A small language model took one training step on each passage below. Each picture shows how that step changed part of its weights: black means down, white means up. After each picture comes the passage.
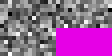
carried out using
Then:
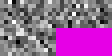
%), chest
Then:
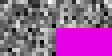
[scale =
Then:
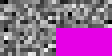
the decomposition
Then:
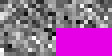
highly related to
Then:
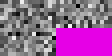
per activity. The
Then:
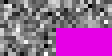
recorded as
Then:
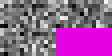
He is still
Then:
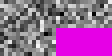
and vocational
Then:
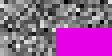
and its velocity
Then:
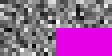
a mettle
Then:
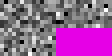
conclusion: Since
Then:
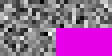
investigation in a
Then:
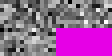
capacity without the
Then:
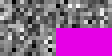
momentum (see
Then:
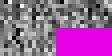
wall \\ In
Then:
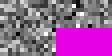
of March
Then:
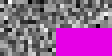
potential $\phi$
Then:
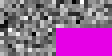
is the correlation between
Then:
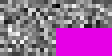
to calculate how
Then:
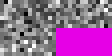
large networks due to
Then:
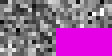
3 mandates
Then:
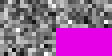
same distribution as
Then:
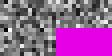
projects aiming
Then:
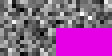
minimal or no
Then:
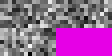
The level of
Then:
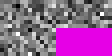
x direction,
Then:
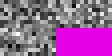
arise from
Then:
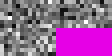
Leaders to
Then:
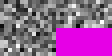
plays an important
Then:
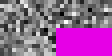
in almost all
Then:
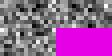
curvature is
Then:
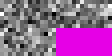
existence of a
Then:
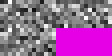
1, Page
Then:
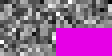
viewed as
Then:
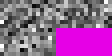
From this we
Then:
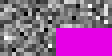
imaging system.
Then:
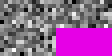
\pi \times
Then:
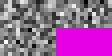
performance, indicating
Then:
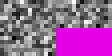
subspaces as
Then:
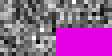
bulk subregion
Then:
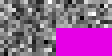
elements have a large
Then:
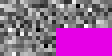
of knowledge transfer and
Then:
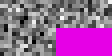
hitch in
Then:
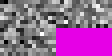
the different choices
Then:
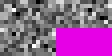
alternative approach is
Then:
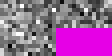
heated from
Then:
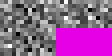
C. *Int
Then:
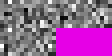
Due to this
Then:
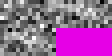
section of the
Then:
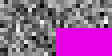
body have to
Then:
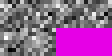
denotes the generation of
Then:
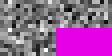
Centro de
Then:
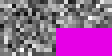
object detection.
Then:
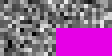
X . If
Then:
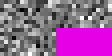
confidence is used
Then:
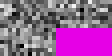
analogue of
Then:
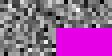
scores, while
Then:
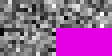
17 where the finite
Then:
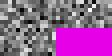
one can reach
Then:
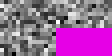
such that there are
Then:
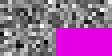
In comparison, a
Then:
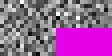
without losses,
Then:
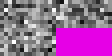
different formats
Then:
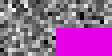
relatively large feature
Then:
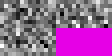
statement). The
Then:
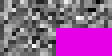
important work was
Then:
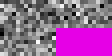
its own
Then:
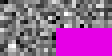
the validity and
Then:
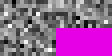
error influence of
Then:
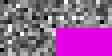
than five combined
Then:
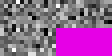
et al.,
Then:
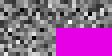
article illustrates
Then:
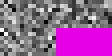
mixture setting}.
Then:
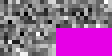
In Aghion
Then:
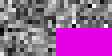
physics beyond the
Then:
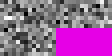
Key: +
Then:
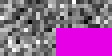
domain $x >
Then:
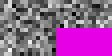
periodic or
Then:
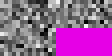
term goal of
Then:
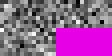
molecular orbital
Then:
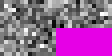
properties of solids
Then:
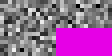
to occur.
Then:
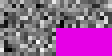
is then natural to
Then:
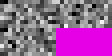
the ROS treatment
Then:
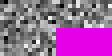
the supervision
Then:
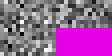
sky. The
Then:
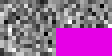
just relativistic
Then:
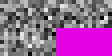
from the results of
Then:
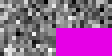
beyond libraries
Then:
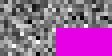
$\alpha$ particle
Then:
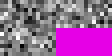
standardized in
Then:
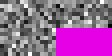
in some regions,
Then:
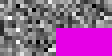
SNR is
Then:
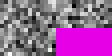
use of electronic information
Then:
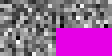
spouse will be
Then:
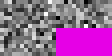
We must stress,
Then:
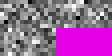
defined in both
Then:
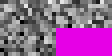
above 4D theory
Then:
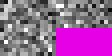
both transmission and
